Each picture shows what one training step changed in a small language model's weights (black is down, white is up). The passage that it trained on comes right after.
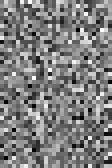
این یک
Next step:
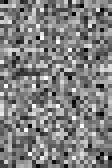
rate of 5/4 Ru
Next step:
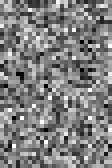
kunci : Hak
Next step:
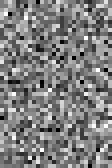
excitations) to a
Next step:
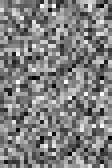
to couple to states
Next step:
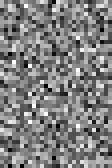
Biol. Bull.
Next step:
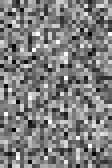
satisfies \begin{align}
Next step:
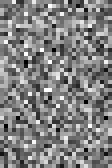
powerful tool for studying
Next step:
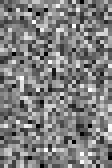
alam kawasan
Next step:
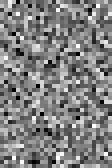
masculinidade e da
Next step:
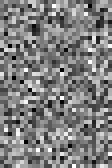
– как объект и как
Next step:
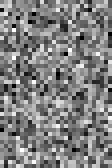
e amigos.⁹
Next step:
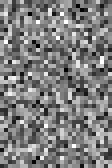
das reservas energéticas
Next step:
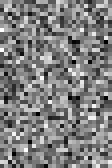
pengendalian atau
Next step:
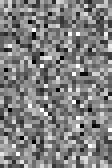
tüketimi ve
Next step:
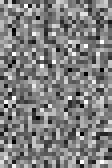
und belaufen sich
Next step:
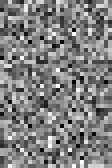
the high-frequency
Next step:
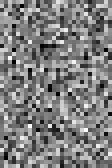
de Ansiães,
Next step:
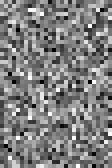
interaction strength is due to the
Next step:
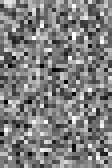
are very small over the range of
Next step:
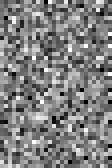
all ad conditions. We use the
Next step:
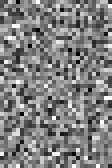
`limited cleaning'
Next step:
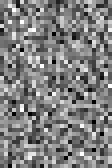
Parameters}), the presence
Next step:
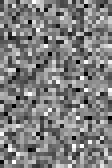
where $\epsilon_0$ is
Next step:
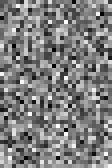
it incurs the cost
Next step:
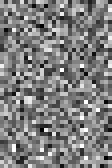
Canalda ha tenido
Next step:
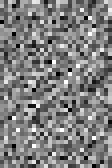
13 davlatida,
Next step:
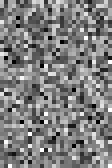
(NIMHD) under
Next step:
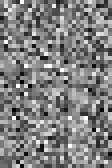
² студентка
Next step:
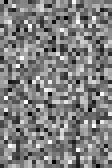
function in providing energy for the
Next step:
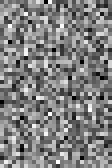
collisions with those measured
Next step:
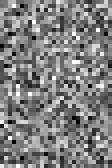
with respect to $f$
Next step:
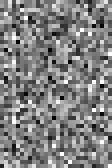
de su labor y deja
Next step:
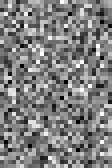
two Belle measurements assuming that
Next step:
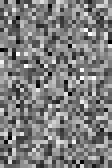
Alloy Quantum Dots
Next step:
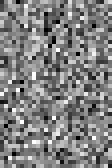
one. The former was best
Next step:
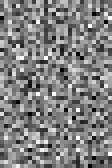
process is the pion phase
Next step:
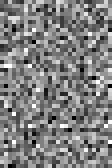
the MOSs of the
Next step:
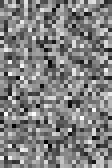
of real faults. This
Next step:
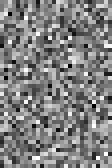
external fields continuously
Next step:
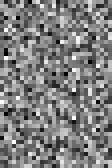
- Assoc. Prof.
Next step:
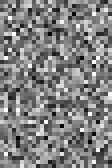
In each tune of the
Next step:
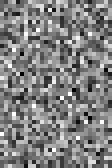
into account the effect of an
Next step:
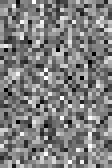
but their models were limited to
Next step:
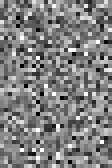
(ЦДК) с
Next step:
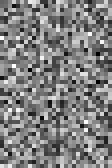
этапов анализа
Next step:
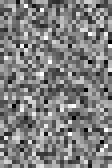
S. Analysis of
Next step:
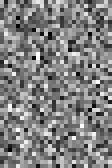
(in Russian).
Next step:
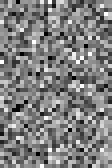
immediate significant interest.
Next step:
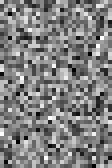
pruning technique and
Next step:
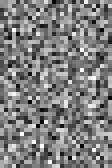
THE ROLE OF
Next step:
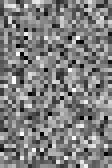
The extrapolation toward
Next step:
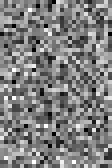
alarde. Na
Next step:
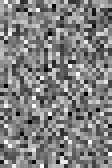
foraging areas of these
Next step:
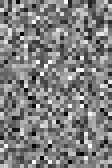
de retorno em suas
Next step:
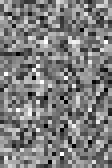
pits in the gold
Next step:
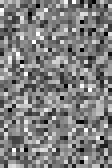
de setembro a
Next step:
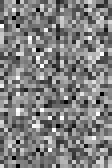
\, . \end{equation}
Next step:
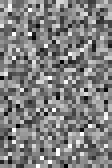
erishish uchun joriy
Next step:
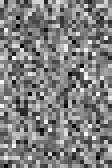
(Oxford University,
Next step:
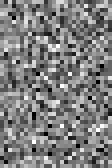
expressão direta da
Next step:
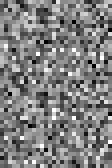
and the relationship of
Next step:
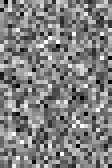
desconexão. A
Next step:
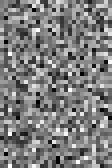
в середине IV
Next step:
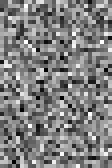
the ring of material that
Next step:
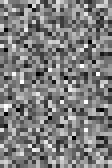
учун самарали
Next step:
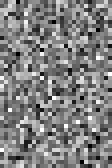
though the binding
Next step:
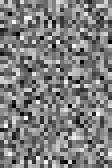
sector 14. A high
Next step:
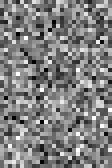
V31: Supone
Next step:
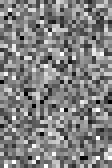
turk tiliga,
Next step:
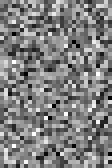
– Prominence in
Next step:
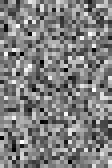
within a unified network,
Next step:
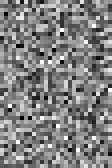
CMS experiments.
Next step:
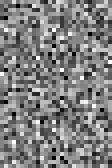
томондан доимо
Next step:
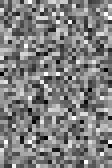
gera em cada leitor
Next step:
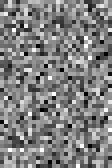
two methods still give
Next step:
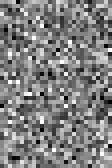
that the joint fitting
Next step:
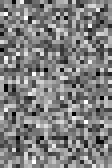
case law, and evidences
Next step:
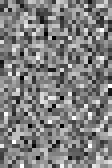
and the configurations they jump
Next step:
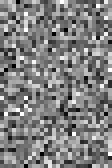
work was original from author's
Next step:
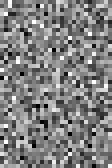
observed a partial suppression
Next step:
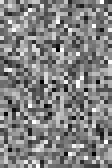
washout due to inverse
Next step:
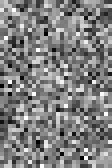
equal to 1). For the
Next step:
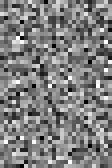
та діяльності,
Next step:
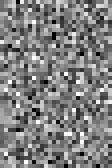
frequency throughout the
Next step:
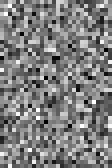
template spectrum. See
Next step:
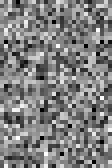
transition and before the sun
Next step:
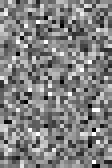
top panel shows a part of the
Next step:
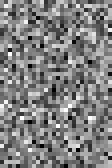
do not contain suitable
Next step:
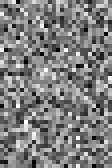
that is related to the
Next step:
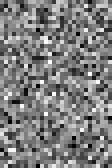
and $\Lambda$ is the
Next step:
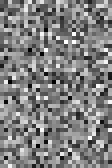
the primitive against various
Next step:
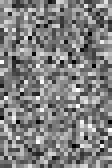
growth ($v \sim
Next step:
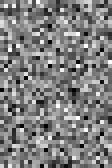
$\theta_{ap}$ for a
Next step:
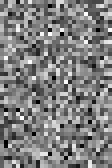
experiments, we assume
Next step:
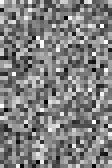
speciale*, dimensionate fie
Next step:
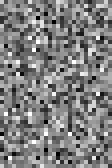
value. The process also gives
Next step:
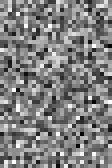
sua realidade, e que
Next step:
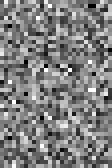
syariah. f.
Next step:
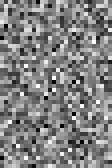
in the low-density
